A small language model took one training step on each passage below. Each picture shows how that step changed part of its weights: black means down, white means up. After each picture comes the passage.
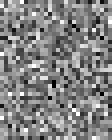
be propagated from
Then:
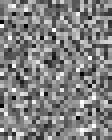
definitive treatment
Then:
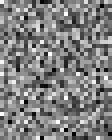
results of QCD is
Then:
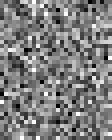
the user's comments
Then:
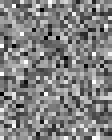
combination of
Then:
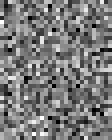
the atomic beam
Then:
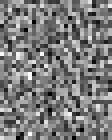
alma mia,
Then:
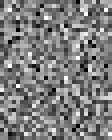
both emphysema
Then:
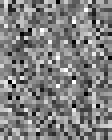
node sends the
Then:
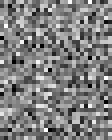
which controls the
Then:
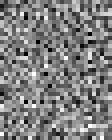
diffusion leading
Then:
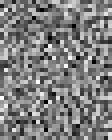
individual SkT
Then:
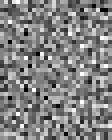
responden dapat
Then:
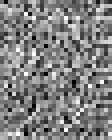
to the Russian
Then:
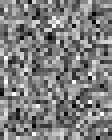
allows developers to
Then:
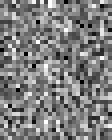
va targ'ib
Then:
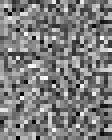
be scaled to
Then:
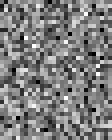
by Gabriel D
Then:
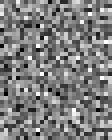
a veni cu
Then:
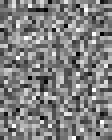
Total sugar
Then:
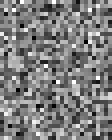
must find reflection
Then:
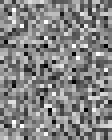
coupling between
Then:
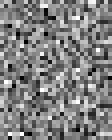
fields in the theory
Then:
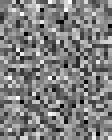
We show that the current
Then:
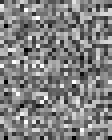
the velocity
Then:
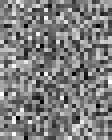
this representation, this
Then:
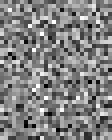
each dark run
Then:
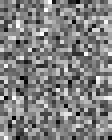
data augmentation in
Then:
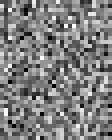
along the Cartan
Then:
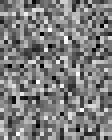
Thesis Centre
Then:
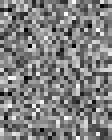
the blood. It
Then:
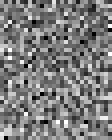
solving forward
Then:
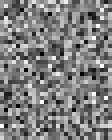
from suppliers
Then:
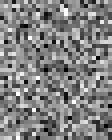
of $S$ in the
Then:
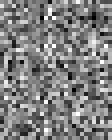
uv \square
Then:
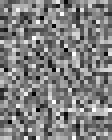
were polished to
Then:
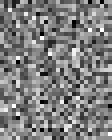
by local disorder
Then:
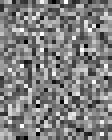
and aromaticities
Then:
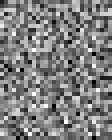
can be described by a
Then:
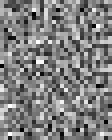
which the patients
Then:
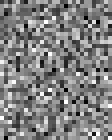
results of the survey
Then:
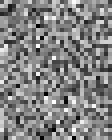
average number of
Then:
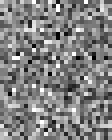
induce radiative
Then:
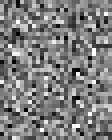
reduced latency,
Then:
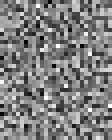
project that questions
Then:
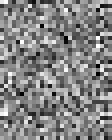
CCR tCO
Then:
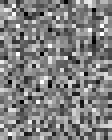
the Baseline +
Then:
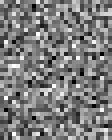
давлат ва
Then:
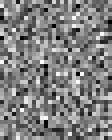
Field Theory \\
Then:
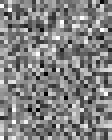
of OpenMP
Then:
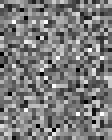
additional educational
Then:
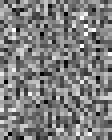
of how one should obtain
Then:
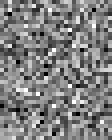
with inertia is
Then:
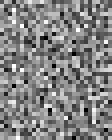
coupling through the
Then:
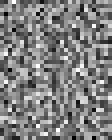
energy is expressed as
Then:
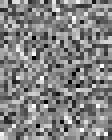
to be rapidly
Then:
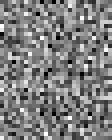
The connectivity
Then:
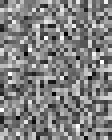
proportional to a
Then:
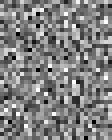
their diagnosis
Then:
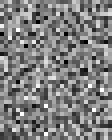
and S9), because
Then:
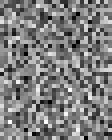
inclusion of only one
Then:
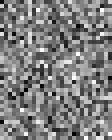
To address these
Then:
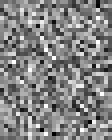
Different types
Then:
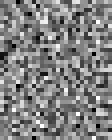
area studies of
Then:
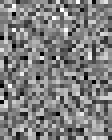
de bloqueio
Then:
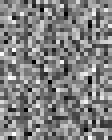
sections defined by the
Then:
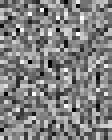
cereal grains
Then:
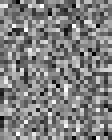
resources refers to
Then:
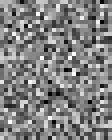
c c} \hline
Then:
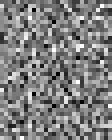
So, to the
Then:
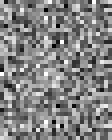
tractable setting
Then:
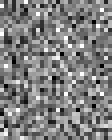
de développement
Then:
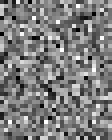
da defesa do
